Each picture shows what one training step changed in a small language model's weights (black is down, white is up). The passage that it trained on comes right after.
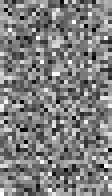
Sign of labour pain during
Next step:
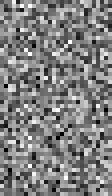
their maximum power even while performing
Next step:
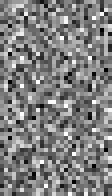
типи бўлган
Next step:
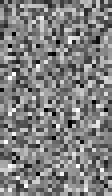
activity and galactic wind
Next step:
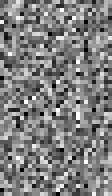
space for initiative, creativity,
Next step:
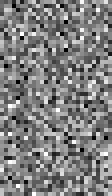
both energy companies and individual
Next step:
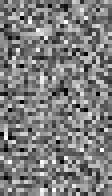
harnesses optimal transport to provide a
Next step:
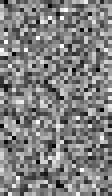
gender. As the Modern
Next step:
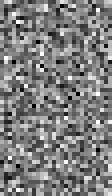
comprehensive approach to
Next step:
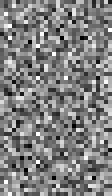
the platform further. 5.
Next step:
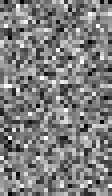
paesaggio sullo
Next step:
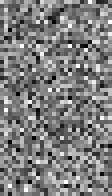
no quintal de casa;
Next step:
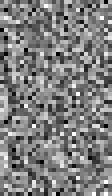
timescale of the flux of the of the
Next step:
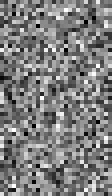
is geared to strengthen the
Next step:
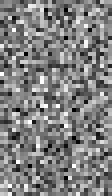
ta'kidlash kerak.
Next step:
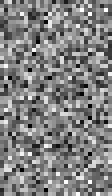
Purpose: Creation of
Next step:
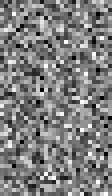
produce a finite offset,
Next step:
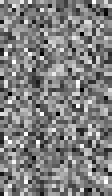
{\rho(\lambda)\over \mu
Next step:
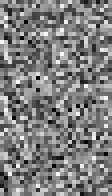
where the nearest-neighbor distance
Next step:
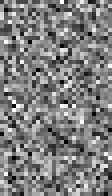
recognition of the historical and
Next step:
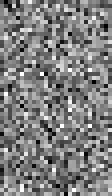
as Lisa and Taiji
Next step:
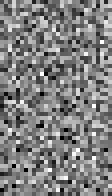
în politică, tinde
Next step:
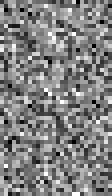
signal, $I(t)$, at sample
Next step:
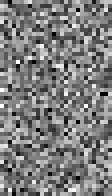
políticas educacionais.
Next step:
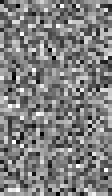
first teaches the robot sequences of
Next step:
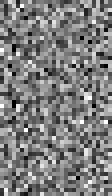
Photovoltaic) system along
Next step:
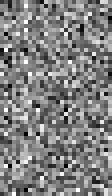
L'étude variétale
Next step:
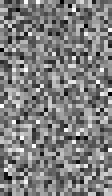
into three categories: authored by
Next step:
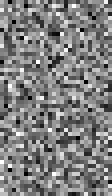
will be suppressed unless we need
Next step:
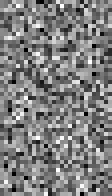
унга боғлиқ
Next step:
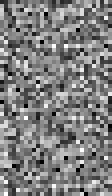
can be added to the distance values
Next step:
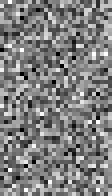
The proposed approach integrates time-based features
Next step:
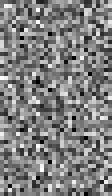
life. It's common to hear people
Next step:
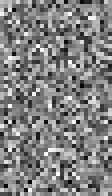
Maternity and Gynecological
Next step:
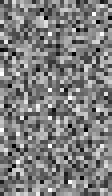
ensino fundamental, uma vez que
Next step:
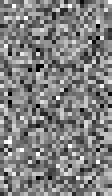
multipoint iterative method is given
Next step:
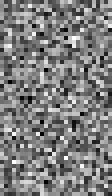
to service delivery. Therefore,
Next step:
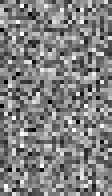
account the architecture and implementation
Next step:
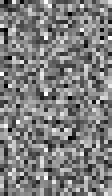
movement indicates the crossing direction
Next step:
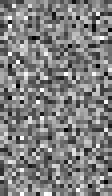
with fewer incidences of
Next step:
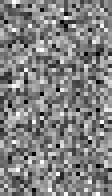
тарные грузы по
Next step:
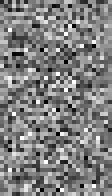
free society, the control of
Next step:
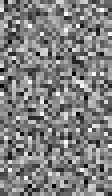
be able to predict the price of
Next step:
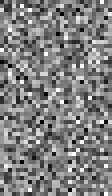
we combine our factorization
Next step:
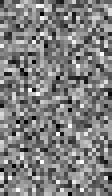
of school teachers in
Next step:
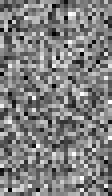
will probalby spot %
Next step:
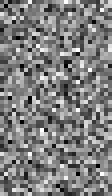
bilan internet faqat
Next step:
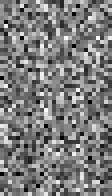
find that the maximum scaled oscillation
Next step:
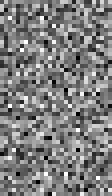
component to compose reliable
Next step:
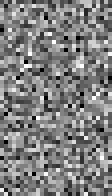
generally decreases as shots increase,
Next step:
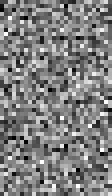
hardness ratios to infer
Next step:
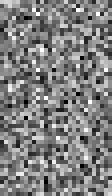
linear frequency of 100% GFRP
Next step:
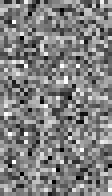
globally (Min et al.
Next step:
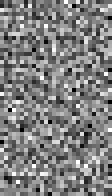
on $\hats/\Lambda^2$
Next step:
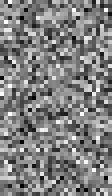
\emph{AES Conference:
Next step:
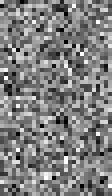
a'zolari hayoti
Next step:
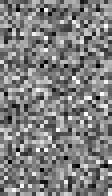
caste. "Does India
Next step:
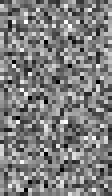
used could differ from one company to
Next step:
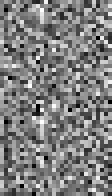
overall condition. Methodology: The
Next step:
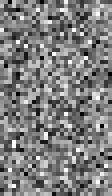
yoga, music
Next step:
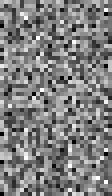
of isolates were short- and
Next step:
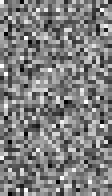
assuming that the disk is in thermal
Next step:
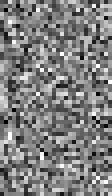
cluster and will be described in the
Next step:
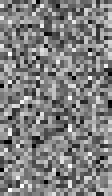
Program of China (No.
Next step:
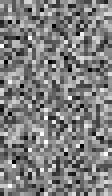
editing, C.L.,
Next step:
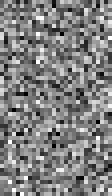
degree in technical sciences degree
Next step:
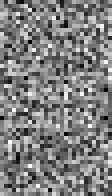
HCDP API's
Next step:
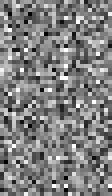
where $$\sigma^{\text{I}}
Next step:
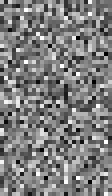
perilaku kerja
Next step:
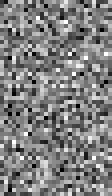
y compris la séparation
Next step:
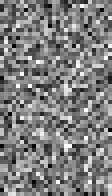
olar tek ǵana
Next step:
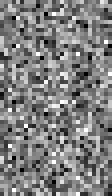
починає розробляти
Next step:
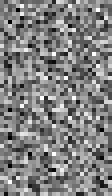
sentences from reviews that are related
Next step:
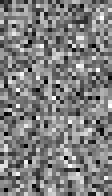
rate divided by 10 (red),
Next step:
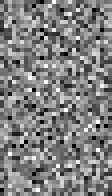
défendre la justice,
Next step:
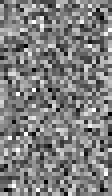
research problems across the DRI
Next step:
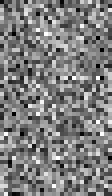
work done by the system S during this
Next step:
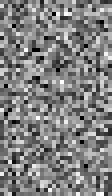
ularning xususiyatlarini
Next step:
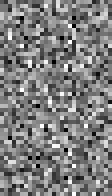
and F1-score are shown
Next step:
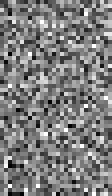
photonic qubit and by using
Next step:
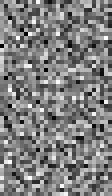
was rejected. Table 7 also shows
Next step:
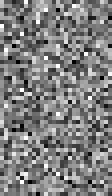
cost is a decisive consideration
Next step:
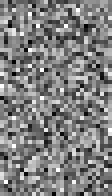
light has been considered in Refs.
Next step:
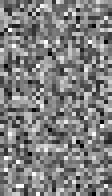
for the target uncertainty and
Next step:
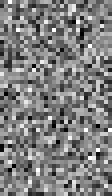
of glaucoma is primary
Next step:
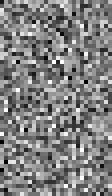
the $95\%$ credible interval
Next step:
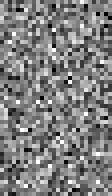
ben mostrato dalle
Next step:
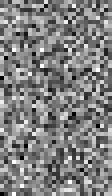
explicitação de responsabilidade da
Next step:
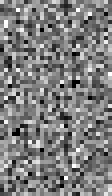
dikkate alındığı
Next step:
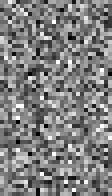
high-redshift constraints on the
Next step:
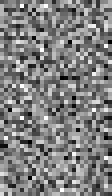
on the effect of geometrical parameters including
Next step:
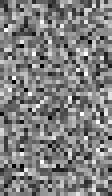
statistical inference. It would be out
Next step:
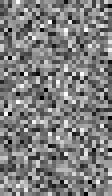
imposée augmente.
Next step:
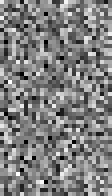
constraining in a seamless way from
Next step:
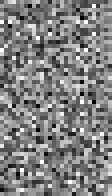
to focus synthesis on vascular
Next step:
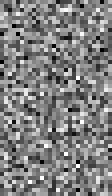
the dynamical exploration of the
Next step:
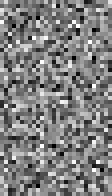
for the Bessel vortices shown in
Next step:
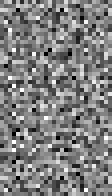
solar field of the solar
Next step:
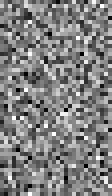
Immunosensor AMP
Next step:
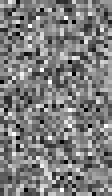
enriched with rocks and
